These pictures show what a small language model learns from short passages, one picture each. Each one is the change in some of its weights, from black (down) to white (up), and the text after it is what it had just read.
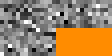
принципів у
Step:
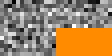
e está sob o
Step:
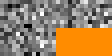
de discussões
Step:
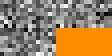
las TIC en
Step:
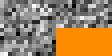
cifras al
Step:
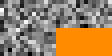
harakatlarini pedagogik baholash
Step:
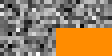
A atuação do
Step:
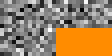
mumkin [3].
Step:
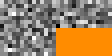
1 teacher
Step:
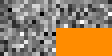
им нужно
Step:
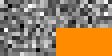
observadas o
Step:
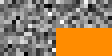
– como de maior
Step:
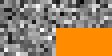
melalui jurnal
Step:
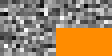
Risk as
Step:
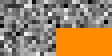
do artigo foi
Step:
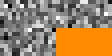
centrada en el
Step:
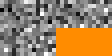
de dalgunes
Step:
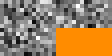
și transformă
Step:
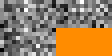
desenvolvidas nos
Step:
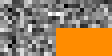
da doença
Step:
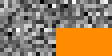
adequadamente o
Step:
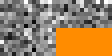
pensem, de
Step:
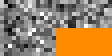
marcados por
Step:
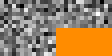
de mulheres
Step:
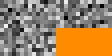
degree of
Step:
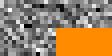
prevent them.
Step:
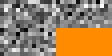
života 2
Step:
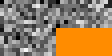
lozim edi),
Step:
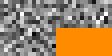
– sempre sem
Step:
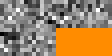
les échelles
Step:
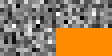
deveriam ser
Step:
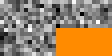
pés do
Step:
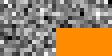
Quelle est
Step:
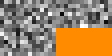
já no segundo
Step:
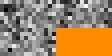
estudio consistió
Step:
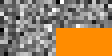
em vista o
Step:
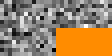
nomlanadi, va
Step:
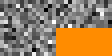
for elever med
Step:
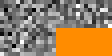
tecnológica com
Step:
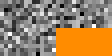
elaboração de
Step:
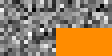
билан ер
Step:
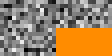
pueden apoyar
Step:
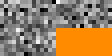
the Mexican
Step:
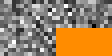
biron – bir
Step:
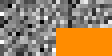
de uma pesquisa
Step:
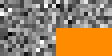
bajo responsabilidad
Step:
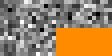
fibra quando
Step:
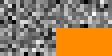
bolalar rivojlanishiga
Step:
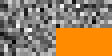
Figura 3
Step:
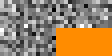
as well as the
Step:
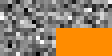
worden, dat
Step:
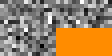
Bunday hollar
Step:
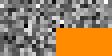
recopilar la
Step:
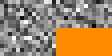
με τα
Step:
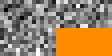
especialmente a los
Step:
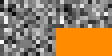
is given
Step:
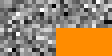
, maka dapat
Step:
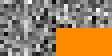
hoy en
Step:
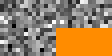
de América
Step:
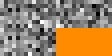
می شود.
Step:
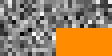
jarayoniga faol
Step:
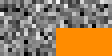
importante causa de
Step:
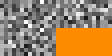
в военных
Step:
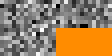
der Alters-
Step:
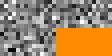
را در علوم
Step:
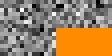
на русском
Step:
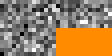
других наук.
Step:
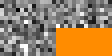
і молоді в
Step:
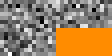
distintos a los
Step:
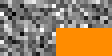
Einige Lehrpersonen
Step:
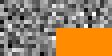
экологически безопасных
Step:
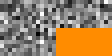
des écoles
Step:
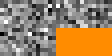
aanzien van
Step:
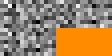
nő a
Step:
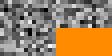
Behavior in
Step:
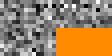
- Smale,
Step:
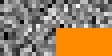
foco en la
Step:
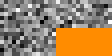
atividades de polícia
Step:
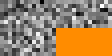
foydalanuvchilar duch
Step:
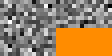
te gaan op
